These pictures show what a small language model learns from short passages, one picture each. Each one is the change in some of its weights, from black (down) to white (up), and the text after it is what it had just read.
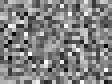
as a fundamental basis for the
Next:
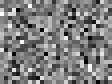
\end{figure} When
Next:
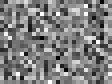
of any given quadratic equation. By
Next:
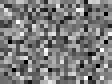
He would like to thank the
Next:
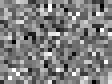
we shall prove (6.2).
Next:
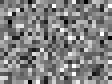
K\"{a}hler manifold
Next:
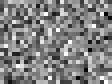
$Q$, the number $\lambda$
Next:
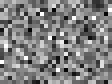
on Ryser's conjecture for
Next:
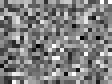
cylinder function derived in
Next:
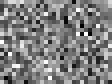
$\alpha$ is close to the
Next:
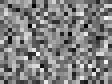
value of the feasible solution found
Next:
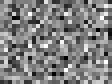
\Ht$. Multiplying this
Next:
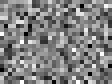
as geometry and dynamical systems,
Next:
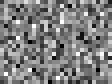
Define the \emph{right
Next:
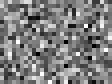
true. Let $\tilde \eta
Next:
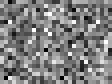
Il r\'esulte de
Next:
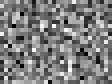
supplies, as the inverters
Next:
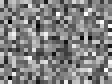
consistency between the categorical
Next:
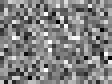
$P$ is given by
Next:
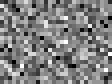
been several other results on classification up
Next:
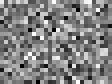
can also be interpreted by a family
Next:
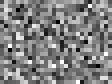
Step 2 is finished. By
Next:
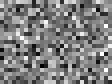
versions of the inverse function theorem provide
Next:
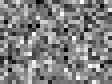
condition that if two such matrices differ
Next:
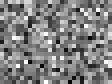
an automorphism $\phi$ of
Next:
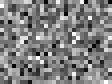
obvious from Lemma 2.5.
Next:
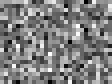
in this article. First, we
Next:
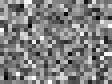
an equivalence. Since $X\langle
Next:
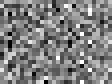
$$|\langle g, x
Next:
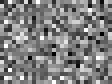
features, we prove a general
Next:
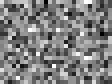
canonical way a semistar operation
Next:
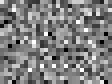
mention that Causey
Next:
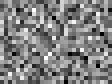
P.: On Robin's
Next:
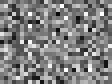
\sup_{x \in
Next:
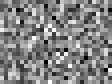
P. G. is supported in part
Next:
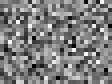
\vskip0.5cm It is
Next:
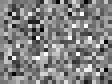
\eqref{PDE} for a
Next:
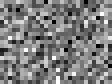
chronological calculus introduced in
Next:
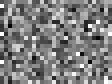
Langlands dual. In
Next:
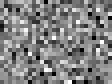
single point $m$ known as the
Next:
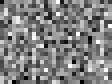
chain between $N$ and
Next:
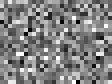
is a retraction. Moreover,
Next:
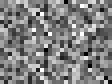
of modular rigid
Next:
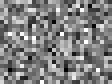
refers, in a general way,
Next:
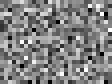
so our error bound is also
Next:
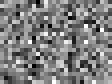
\vs \noindent {\bf
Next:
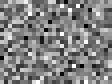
to the GNS representation
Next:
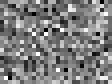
Therefore for any $e$ which
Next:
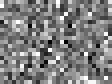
denotes the matrix transpose and $$
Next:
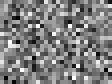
\paragraph{\bf Proof.}
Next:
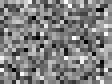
period $p$ of length
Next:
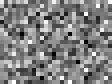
can be written as a triple
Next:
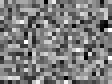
used in the MATLAB
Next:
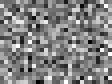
contribution up to the factor
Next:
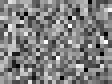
as $k,m \to
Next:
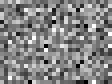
south west] at
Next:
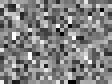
точки $z$ в
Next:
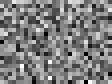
form $\boldsymbol{M}$.
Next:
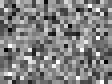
remark that a reader who is
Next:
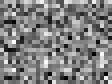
transformée en une
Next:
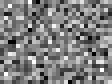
and letting $x\leftrightarrow
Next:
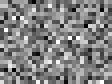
Kauffman polynomial) involves
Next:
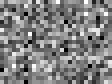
tangent bundle of $\PP^n$
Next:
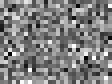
strictly increasing maps. Let $[0]
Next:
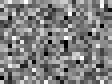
diagrams of schemes} Let
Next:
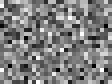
well as the restriction $x >
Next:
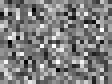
\sum_{U \subset W}
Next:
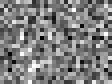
consider such sequences (see
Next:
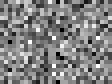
the sum of all its monomials with
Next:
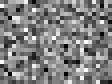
rows) to get a matrix of
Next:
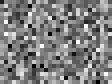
\ \text{for all} \
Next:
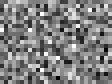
of $n$ strings,
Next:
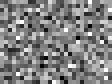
when $\pi$ is endowed
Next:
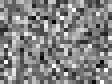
recently for the proof of existence of
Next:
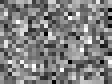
equations, we will use a splitting
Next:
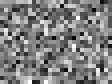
representations. All classes of equivalence of
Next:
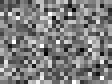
m}\x J$. Hence
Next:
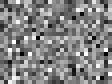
its bottom route
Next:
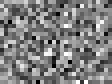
decomposition allows us to choose a basis
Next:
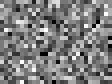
analysis, Mathematical Methods
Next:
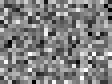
trilinear form over a product of
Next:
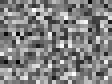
wedge except the circles associated
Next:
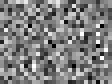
and an element $\beta \in
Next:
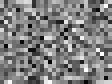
not computationally expensive to obtain
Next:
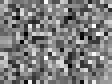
\medskip \noindent {\bf{Note
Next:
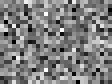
purchased buses and
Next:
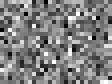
symmetric tensor fields on a space of constant
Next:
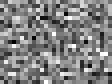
fields of locally compact quantum groups.
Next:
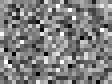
\end{itemize} A {\it
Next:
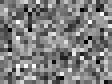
For example, if the function
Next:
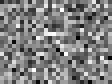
2\Z)$ is a sequence of
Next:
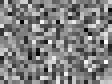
Table II). The
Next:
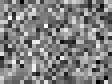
operators of Paneitz,
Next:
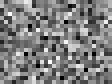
not exceed $k$. But it
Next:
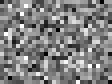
soliton, then $\F$
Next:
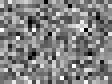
obtained from a group algebra by a
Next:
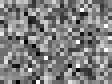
are negative. \end{example}
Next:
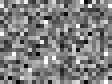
may occur in practice. For
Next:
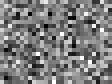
\ssk \noindent and
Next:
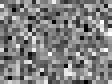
currently unknown. The only
